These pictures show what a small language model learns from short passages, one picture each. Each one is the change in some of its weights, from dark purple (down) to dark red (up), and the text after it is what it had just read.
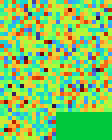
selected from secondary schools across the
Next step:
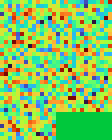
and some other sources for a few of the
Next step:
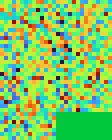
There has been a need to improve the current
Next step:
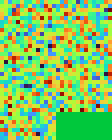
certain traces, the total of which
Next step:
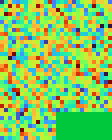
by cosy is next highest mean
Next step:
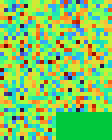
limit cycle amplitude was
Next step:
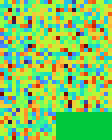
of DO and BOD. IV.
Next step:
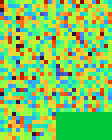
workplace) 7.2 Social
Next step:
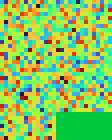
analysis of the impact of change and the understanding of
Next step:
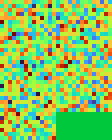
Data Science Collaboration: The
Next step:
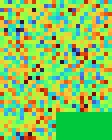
production potential among all in-service power
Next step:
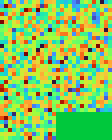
across multiple evaluation metrics on two public
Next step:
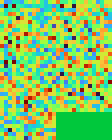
become service providers in their transition to the
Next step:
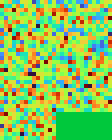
a classroom is the modeling of
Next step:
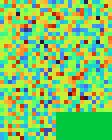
such as lakes benefited from the
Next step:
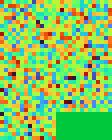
15026 should be usually applied.
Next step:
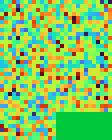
relations by identifying barriers and
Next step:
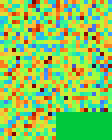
micro-influencing fields around
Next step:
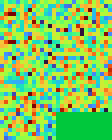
the peel ply to promote the flow
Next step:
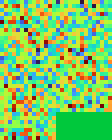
Organic Compounds WOT
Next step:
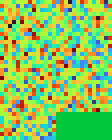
dispersed in 250 mL of
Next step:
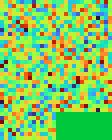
this article I gave some common types
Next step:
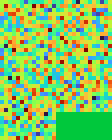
study had signed informed consent and were
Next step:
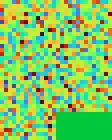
Furthermore, the use of a limited
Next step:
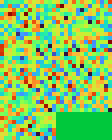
most of diamond grits on the
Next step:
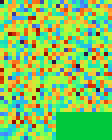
of the students (53.7%) indicated
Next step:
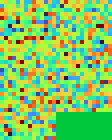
rate. The result of this experiment is a
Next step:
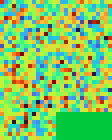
pesticides, to urbanization
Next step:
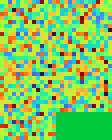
respondents) prefer to use Open
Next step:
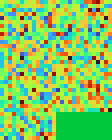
as well as asymptotic results on the
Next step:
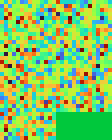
concepts better when the medium of
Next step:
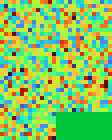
significant convergence towards the system's
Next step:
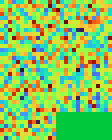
equation (2) are all negative, the
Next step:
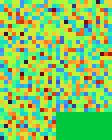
healthcare providers and the general public.
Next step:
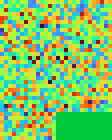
totals stood 15.7 percent it
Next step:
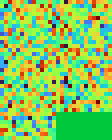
or chikungunya fever or
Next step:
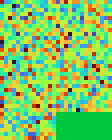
The static coupling measurements
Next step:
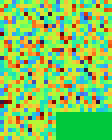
(ii) reduce fibre
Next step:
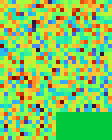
From the table 01, we can
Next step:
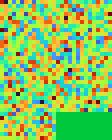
Systems Guide to ISO
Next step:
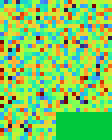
by students on engineering projects,
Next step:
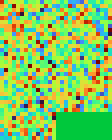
to the next five years, and the same
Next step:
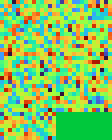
scheme uses three lookup table
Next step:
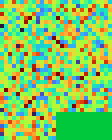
key partners identify their role in the process.
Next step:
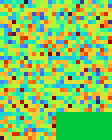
CONSTRUCTION OF
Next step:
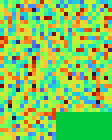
activity concentration, indicating better utilisation
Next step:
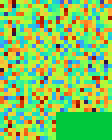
reinforcement corrosion, study of
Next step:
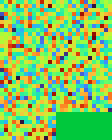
available for selected geospatial area:
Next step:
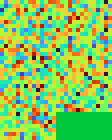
others were affected by crude;
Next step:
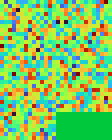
under the EU Green Deal.
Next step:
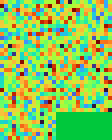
masks)? - Automatic
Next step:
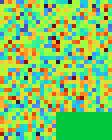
laboratory animals is important, also data
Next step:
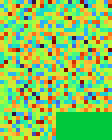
UCS are presented simultaneously and
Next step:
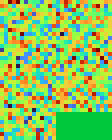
in Cambodia and the distribution map
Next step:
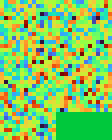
therefore depend on one another to exist and
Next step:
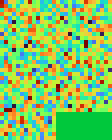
constituents are mucilage
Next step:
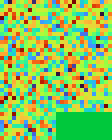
der Waals force between each
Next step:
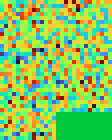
inhibition in mm. All the
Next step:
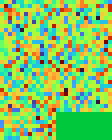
needed data and software citations, and -
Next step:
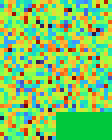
cover and adversely affected reef
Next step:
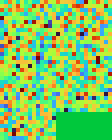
revised the manuscript.
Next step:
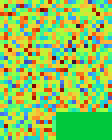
8. Effect of cleaning time
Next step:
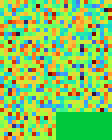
clotting, and the regulation of cell
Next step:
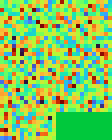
Therefore, a high torque density
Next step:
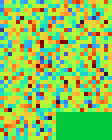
system, combining the geometric
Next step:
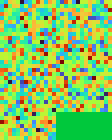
well as on a high binder content through the
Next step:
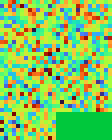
tract including the small intestine which was
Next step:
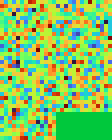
challenges to optimization of freight and
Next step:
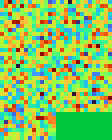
Systems Research, Technology
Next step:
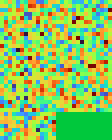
workers and all these complexes were employed in
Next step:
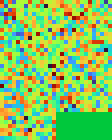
ml). Two catalysts
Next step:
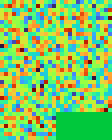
growing force, as people became
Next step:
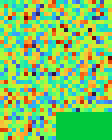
showed controlled release behaviour for a
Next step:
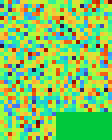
However, specific survival rates for individual
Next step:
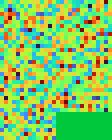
be traded. Solar Mission - The
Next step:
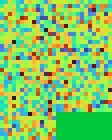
incorporated in the same way as
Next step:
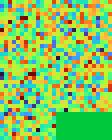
Most of the existing schemes where
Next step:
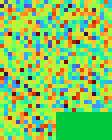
of our knowledge, the effect of data loss in
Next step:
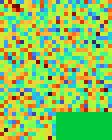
samples were stored in 96%
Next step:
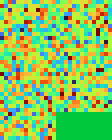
sectors ranging from agriculture
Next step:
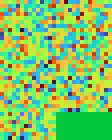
section dividers | Body
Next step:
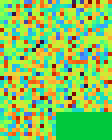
lowest singlet excited states of
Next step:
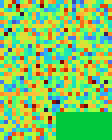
in the structure were observed. The characteristic
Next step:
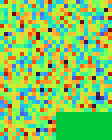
a geographical advantage of being at
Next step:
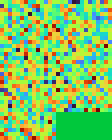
are associated with PBC [14]. However,
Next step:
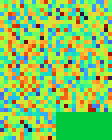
in the cells). Figure 3.a :
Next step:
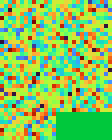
its performance degraded when delay spread
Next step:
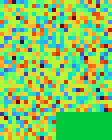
different temperatures are recorded in Table 3.
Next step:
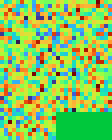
and Technology Cluster,
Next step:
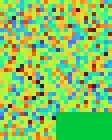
just increase 0.03 per cent in
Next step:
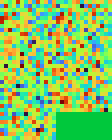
are higher to incentivize labour
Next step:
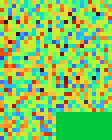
international competitiveness of the
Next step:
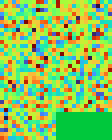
The data will be analyzed in combination and compared
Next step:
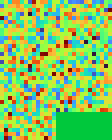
specific languages. RQ4 What
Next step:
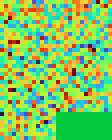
profile of each graded materials was
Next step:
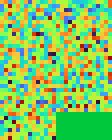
independently (A two-year old
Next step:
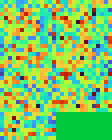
to be published. - The second author made
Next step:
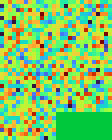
being able to collateralize in the
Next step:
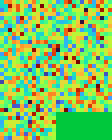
brachii muscle and
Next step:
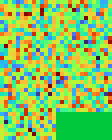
messages? Who constitutes
